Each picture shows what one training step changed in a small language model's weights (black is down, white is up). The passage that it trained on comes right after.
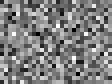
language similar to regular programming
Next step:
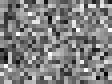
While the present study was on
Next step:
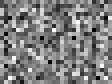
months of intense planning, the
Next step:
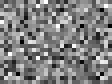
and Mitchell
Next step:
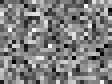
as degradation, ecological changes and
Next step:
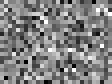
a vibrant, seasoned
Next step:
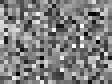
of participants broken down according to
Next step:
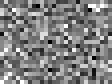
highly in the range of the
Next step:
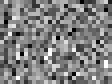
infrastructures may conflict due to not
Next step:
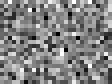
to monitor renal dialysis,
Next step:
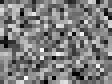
and avoid learning loss, resulting in
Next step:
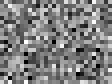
magnitude of the applied
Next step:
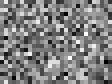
The age distribution is relatively
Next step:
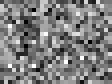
in this study to recognize its
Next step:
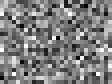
large amount of water. Figure 2.
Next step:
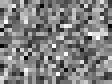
for Using Spatial Data in
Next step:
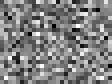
centres around the idea that
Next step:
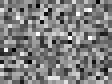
their literature survey, section 3 provides an
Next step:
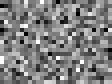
and institutions, as well as the
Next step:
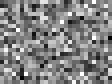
constituents from marine
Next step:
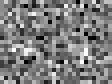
found in abundance. Thus,
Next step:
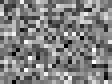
becomes very close to the CSR maximum
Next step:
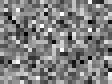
South Africa [27]. In
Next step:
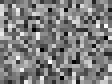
but long-term use may have a
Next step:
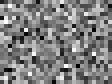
defended by Moreira
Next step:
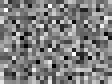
NIMES. For this
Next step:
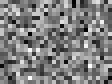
sense his passion, but
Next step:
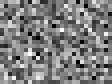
least abundant taxa are
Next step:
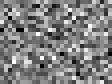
authentication and access management,
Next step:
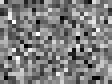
Furthermore one has the idea that the
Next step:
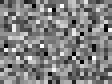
fixator frame is directly related to
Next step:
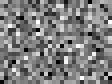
larger increases or decreases in the mean
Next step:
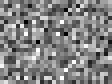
are estimated to be one the commonest
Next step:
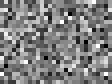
The National Education Policy 2020
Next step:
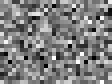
cube and rest directly over the
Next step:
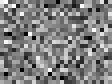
Publication*, 154,
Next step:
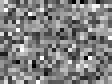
**high temperature X-ray
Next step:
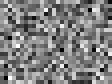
the daily life in a next
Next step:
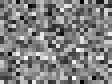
size distribution of aggregates
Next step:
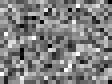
the detection limit during the whole storage period
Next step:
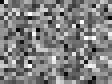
explanations are not generally considered valid
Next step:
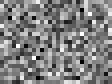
increasing the level of job satisfaction among
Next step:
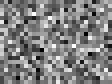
changes of functional activity of the
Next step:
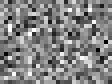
it is below 0.05, the
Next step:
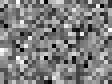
YA., BOGATOV
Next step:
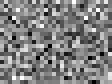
Social entrepreneurs and
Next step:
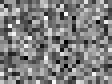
from a completely closed,
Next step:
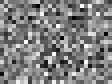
individual 2D side surface and each
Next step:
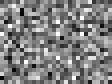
and collected experimental data. An
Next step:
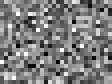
indeed the fracture
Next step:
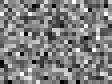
transformers model in the transfer learning process
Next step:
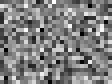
match this preset value the
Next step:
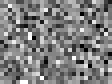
the fiber/matrix
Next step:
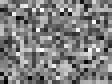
3. The device sends the
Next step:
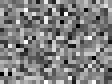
on different timescales and may be
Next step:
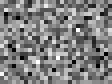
discussion was the same as before:
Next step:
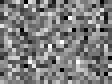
National Conference of US
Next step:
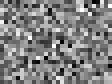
effect of PBA on soil
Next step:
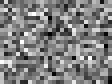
published in 2013, is particularly well
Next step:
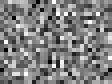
spreadsheet programs
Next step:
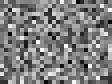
to capital investment over production period,
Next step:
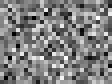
the quality of work environment by changing
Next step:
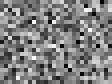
to this work. Notes The
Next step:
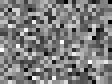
to the sheep in winter.
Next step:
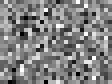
the time of the survey; and -
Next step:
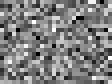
waste: A mini-review
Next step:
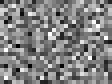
and k . In Step
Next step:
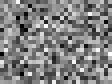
foci of coagulative
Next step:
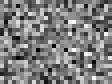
Decision Tree (Random
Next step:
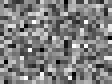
have been there without the presence of the
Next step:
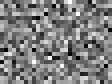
holistic approach that will support the
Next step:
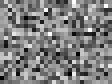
the content of the English textbook
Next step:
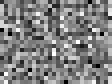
of the null hypothesis in
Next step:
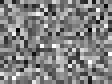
acquisition and highlights, a significant
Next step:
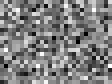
curve is Bertrand
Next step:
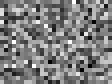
weeks, 6 month and 1
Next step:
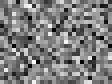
Abstract: The summer drought
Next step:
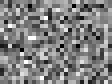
with Tamil Black
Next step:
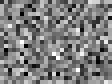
is less conductive than driver
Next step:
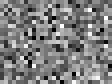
to the amount of 4.24 ±
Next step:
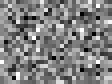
the flowers of this plant have been
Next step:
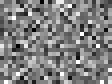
Prediction:** Uses
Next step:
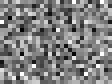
text was not stored in any
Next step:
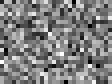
shape is a significant component in
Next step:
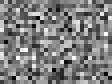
such as intense pulsed light
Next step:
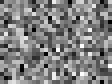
learning, and synthetic data.
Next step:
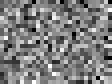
In this research paper, we have considered
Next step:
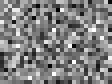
total protein, albumin,
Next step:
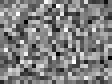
be debilitating for a few
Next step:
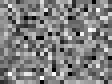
the physicochemical alterations
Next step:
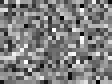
received funding from the European Union's
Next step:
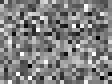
can be found in North
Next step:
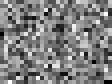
the other hand, according to
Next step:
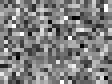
cover of Y . Since f is
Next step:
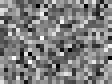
min for other acids of
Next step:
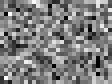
being less obedient. However,
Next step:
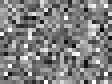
the user to visualize ontology into
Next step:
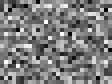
[12]. Due to improved physical
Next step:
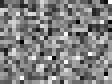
investigates how genre-based and
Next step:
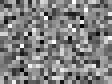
from Islamabad Capital
